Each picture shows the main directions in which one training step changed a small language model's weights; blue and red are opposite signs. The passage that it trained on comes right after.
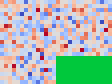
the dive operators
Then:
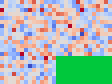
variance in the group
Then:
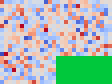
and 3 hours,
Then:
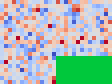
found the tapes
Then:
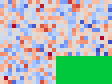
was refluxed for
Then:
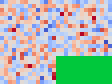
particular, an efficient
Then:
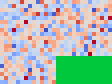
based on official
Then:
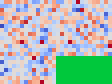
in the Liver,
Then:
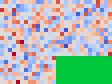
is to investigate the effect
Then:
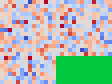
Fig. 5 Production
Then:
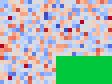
(improvement) can
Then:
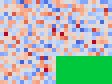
the Republican
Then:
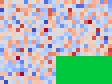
the visualization and
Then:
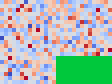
500 employees;
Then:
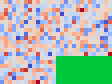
Fmt After
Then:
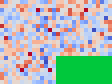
for future research.
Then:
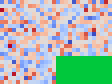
of variables involved in a
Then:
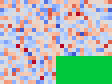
a variety of methods,
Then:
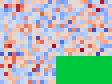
equation reveals that there
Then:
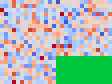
To grasp the influence
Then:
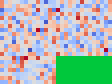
the development of proactive
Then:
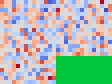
the signal. Fig 1
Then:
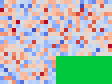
this effluent's production
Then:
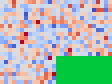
be placed with
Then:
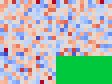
and seizures.
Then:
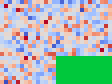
channel aiming at
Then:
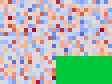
(Refer figure
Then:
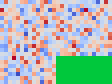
to other processes,
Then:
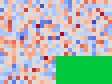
closer to the
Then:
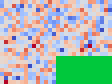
the channel.
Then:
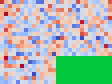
of Experiment I,
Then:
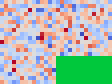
episode from
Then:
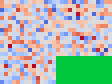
the field of contribution of
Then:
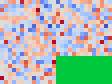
cancer or secondary
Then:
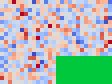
of CKD patients to
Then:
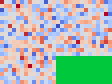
outputs of the
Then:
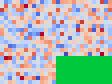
and as experts,
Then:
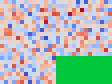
any good. Let us
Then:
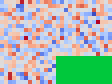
principles, this
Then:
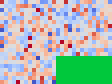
corporate commitments
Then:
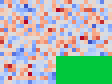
which were higher than the
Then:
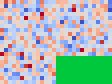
and drafting of
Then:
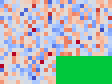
have confirmed their positive
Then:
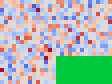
path planning capabilities
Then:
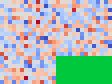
payment mode
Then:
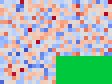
spectrum of data
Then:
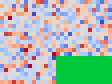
to directly cool the
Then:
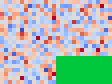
computing, internet
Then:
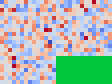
as more data becomes
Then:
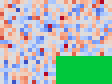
Insemination in
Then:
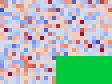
with respect to the parameters
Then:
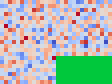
It is important that the
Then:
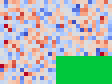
OZ might be a
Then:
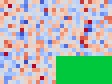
ZVS Condition 2
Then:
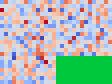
to which certain factors
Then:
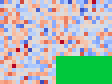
of exposure.
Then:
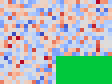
Use Cases, training
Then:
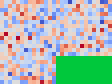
this IS includes new
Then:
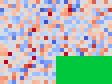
a matrix:
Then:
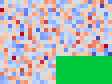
the results of the conducted
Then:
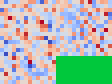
δ -negative
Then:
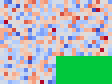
nonlinear systems,
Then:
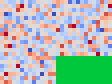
Z.K. designed
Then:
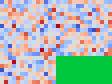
while the smallest decrease
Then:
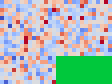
the peak around
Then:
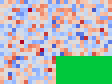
of pollution except
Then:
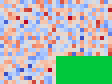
at 80°. This
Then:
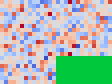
Current Density) 6
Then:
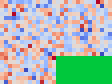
Research Article
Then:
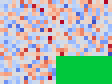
real-time object
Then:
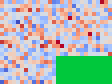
at the Faculty
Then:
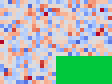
down operating cost than
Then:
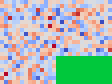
or intellectual
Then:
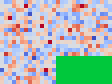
pulled off,
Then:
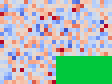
most of which are found under
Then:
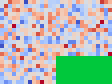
the Lynden
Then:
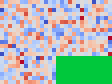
the research task.
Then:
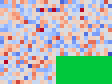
from the object. The
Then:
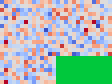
(3) According
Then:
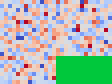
in them the taste and
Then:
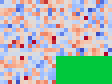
rural areas struggle
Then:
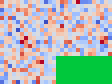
the rest of the activities
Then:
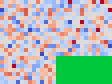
the study recommended
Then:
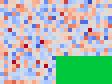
is directly proportional
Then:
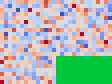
is a relationship in which both
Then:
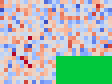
the demand of the
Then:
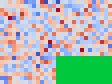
suggest the practice of
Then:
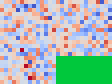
is unique in its
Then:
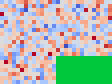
text for details
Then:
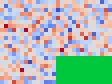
the proximal small
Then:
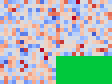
seconds to minutes
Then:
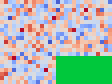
Committee and
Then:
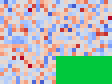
practical significance of the
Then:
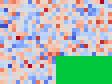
house and its
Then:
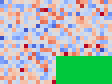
well when compared to existing
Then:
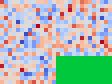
increasingly recognized
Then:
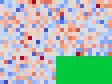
Categories part of the
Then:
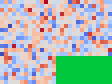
Take responsibility for
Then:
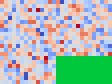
and dry cough.
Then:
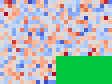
helped differentiate between
